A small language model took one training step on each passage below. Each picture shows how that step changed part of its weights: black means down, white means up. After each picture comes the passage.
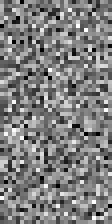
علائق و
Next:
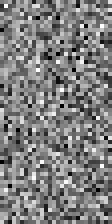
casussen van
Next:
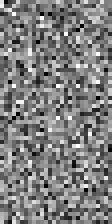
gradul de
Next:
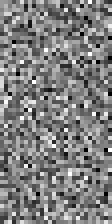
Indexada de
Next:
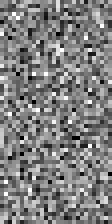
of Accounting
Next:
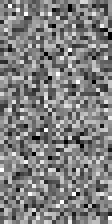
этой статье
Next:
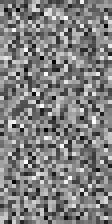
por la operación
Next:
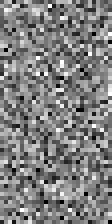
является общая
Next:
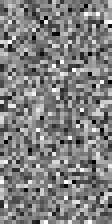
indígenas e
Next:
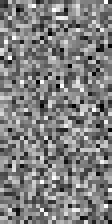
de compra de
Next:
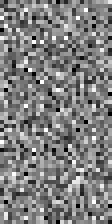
: एक
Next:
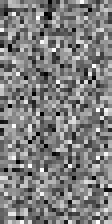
hamkorlik qilish
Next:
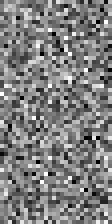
que no quería
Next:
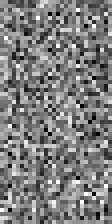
і такої, що
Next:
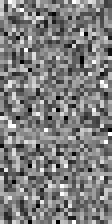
care rostește
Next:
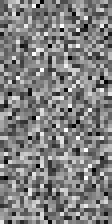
kabi tashkilotlar
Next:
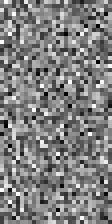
initiatief van
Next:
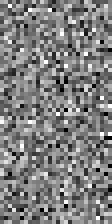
se prestaron
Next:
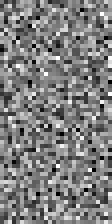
calle en que
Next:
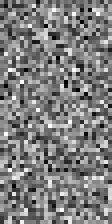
um sistema nacional de
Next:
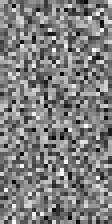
orqali o'rganish
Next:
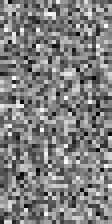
IV Universitatea de
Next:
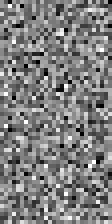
от организацията
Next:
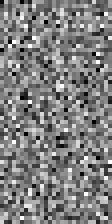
Data Mining
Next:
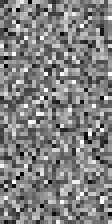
revista reconhece
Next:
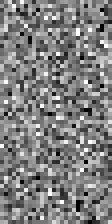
for women in
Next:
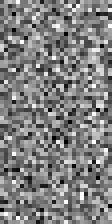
компаниялари билан
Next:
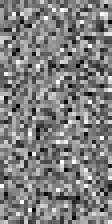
van het verleden
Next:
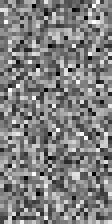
сил цих
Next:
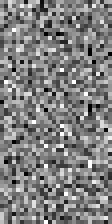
от возраста.
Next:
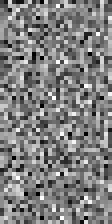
الخارق في
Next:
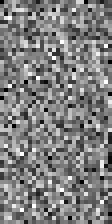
ҳамда уларни
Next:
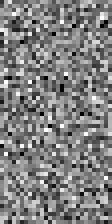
la resolución
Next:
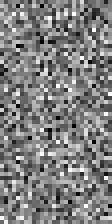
pak Arul
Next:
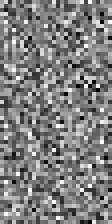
of Intimate
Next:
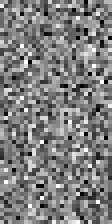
der Organisation
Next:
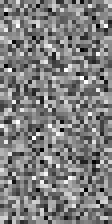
para desenvolver a
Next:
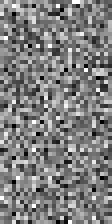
específicos —,
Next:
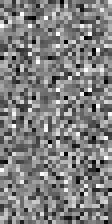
el British
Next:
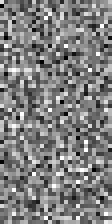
treatment of this
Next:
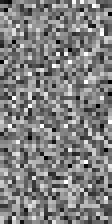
de esperanza para
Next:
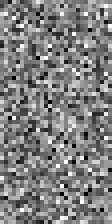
речь. О
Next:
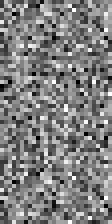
Chin Chin a
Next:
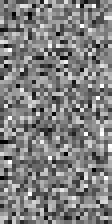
ko'radi va
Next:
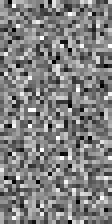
ser revertido
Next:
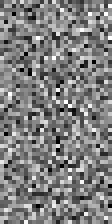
das Kind mit
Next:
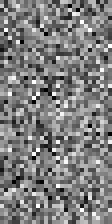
to the Philosophy
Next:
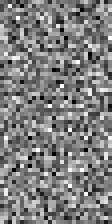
políticas y culturales
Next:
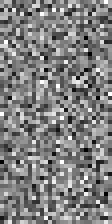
Anbau von
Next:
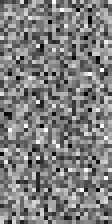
hisobiy xizmat
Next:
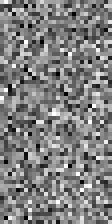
momento em que os
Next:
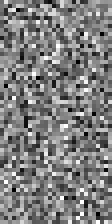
ativas, com
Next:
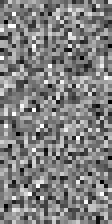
- caracteristicile
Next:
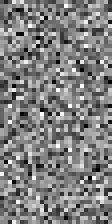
as queimadas
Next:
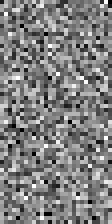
с проблемой его
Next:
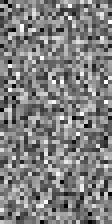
system. Information was
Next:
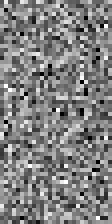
curso foram feitas
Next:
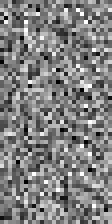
clarté sur une
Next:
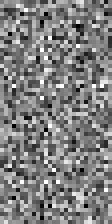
процесса ($p
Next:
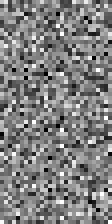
относятся к
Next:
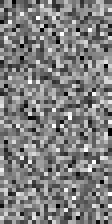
característiques del
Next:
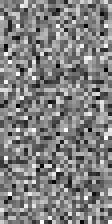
озод этилган
